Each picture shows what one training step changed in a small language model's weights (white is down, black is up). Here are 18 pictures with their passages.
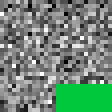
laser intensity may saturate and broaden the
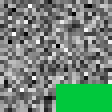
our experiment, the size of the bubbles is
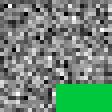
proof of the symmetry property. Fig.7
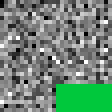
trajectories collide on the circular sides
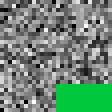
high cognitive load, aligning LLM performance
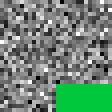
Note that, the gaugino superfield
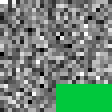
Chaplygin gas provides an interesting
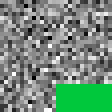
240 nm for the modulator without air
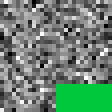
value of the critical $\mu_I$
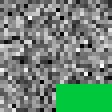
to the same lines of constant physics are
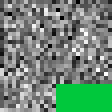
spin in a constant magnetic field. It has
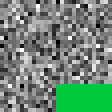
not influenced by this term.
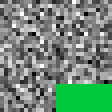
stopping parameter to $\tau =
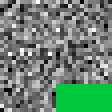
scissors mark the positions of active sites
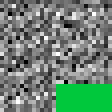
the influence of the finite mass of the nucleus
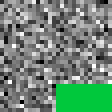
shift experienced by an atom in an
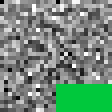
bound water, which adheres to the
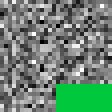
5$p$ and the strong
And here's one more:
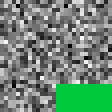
The irregular pulsation occurs as a
